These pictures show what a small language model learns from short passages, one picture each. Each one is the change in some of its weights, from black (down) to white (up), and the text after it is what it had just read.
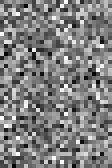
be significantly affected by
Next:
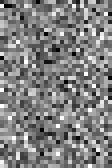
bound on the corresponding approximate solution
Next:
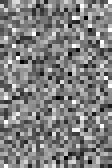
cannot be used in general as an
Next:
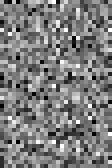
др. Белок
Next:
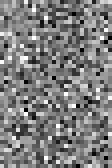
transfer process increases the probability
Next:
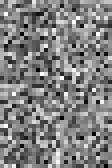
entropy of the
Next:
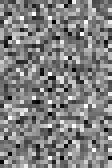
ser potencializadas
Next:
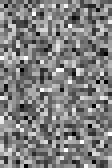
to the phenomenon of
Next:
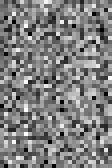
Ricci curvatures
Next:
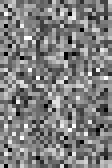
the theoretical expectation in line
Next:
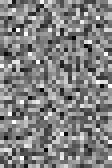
P\left( \varepsilon
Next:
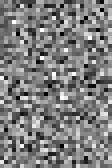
gap for which excitations
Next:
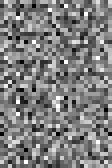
same spatial locations, the
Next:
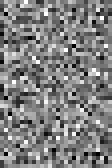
yordam bermaydi
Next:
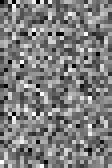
haqidagi qarash
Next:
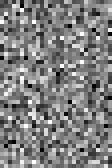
that for numerical calculations, a
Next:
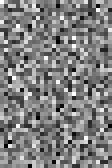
here, in contrast,
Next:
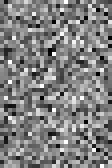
de mecanismos de
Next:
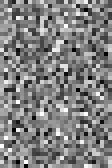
used to reveal the
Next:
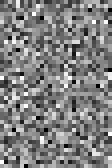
attributed to deviations
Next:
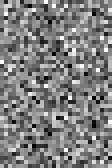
real-world performance remain
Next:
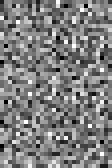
denotes the number of exponents in
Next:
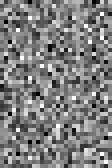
immediate that the following diagram
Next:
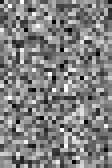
and their comprehension -
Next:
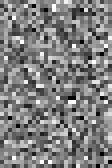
probability $1 - \vert S
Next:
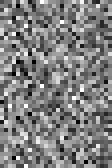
model, which may be the most
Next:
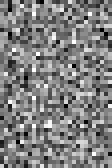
dasturlash tilida
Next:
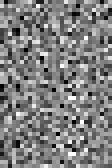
sonlıqtan da
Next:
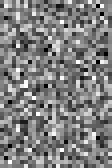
the necessary input parameters:
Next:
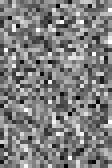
we use the second-order moment
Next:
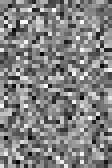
is simplified to \be
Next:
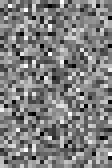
boundary value problem, we are
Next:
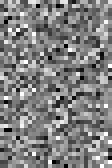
стосувалися їх
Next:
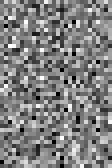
optical wavelengths is
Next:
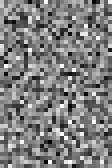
program proves that it is
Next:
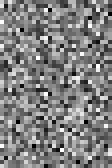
and articles written on
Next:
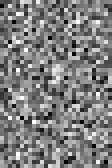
predicted from the kinetic
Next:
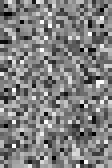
Бу коррупция
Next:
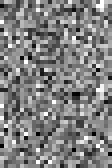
2005), corresponding to data obtained
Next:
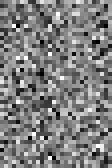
type, the following conditions are
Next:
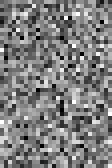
$L$-spaces. A
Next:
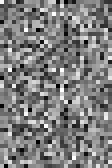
perovskite. Part
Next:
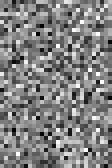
if \begin{equation}
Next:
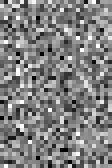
follows from Proposition \ref{C
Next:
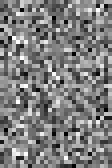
static quantities. In the
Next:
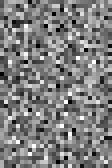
invariant. Since the experiments are
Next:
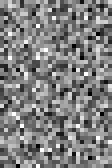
una acción climática
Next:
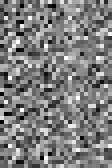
using the theory of complex functions we
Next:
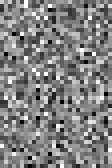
of Yang-Mills
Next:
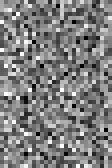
can use the inverse DFT to
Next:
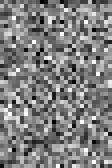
The solution that maximizes
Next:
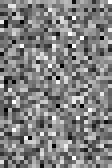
bias: 10 mV;
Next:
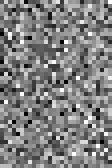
estatales y en
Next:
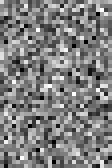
storage associated with continued
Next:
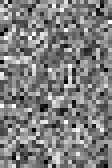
the factors influencing the
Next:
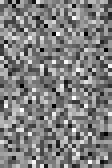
innovation, rubber
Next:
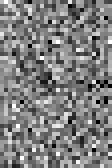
the pre-modern time can
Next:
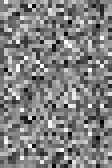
samarali qaror
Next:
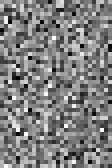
being used. We empirically
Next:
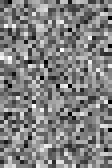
signals of the sample, which
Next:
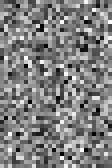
and yields favorable
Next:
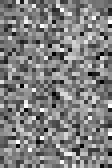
when attempting to fix
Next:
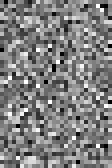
supplementary information. The
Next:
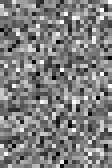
causing overlap in
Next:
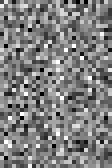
the right panel (after
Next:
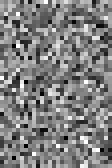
(up to the error due to
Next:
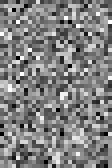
the ontology alignment
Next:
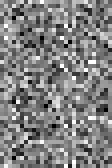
the potential use of modal
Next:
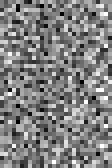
case II, and since
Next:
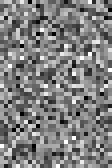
$\xi$ will not be
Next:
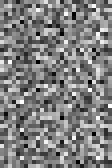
at aging with quality of
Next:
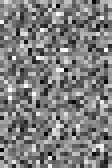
explore the conditions under which the
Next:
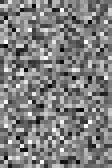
perturbations which arise from
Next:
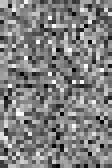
fiind poluată cu
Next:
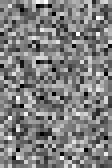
and the hosts' behavior
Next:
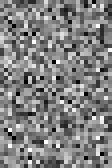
and golden rule
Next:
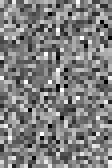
members of the sequence.
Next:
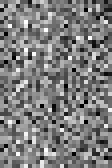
manifold may have boundary and
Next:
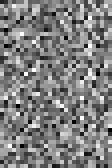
two isolated points or an
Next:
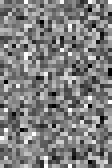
texnologik va ishlab
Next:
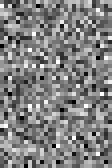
of ring $n$ as
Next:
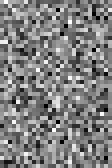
the third entry of the
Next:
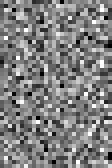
agricoles dans les
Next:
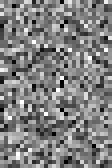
masses ranging from
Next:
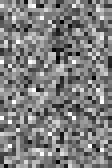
signal on L as well.
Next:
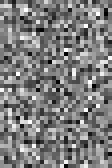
defined by assuming that each pair
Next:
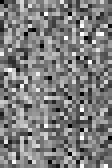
pour identifier les «
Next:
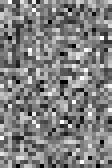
$n \rightarrow \infty$,
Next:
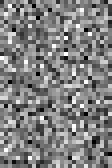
that~$\gera \bar
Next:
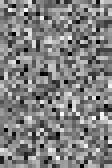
a local spin impurity
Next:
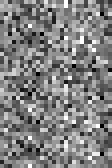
de ‘open’
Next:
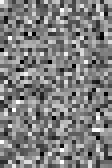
puede evitar
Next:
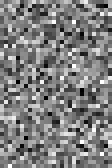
manos, especialmente
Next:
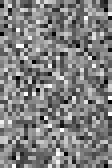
Another example is the
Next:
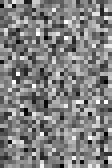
then the ancestry of
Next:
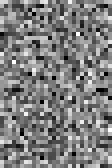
students' cognitive
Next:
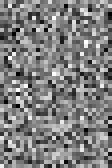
This gives a parametrization
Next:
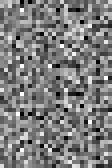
and low effective optical mode
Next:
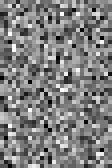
HTML respectiva.
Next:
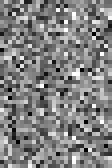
bancaire et de
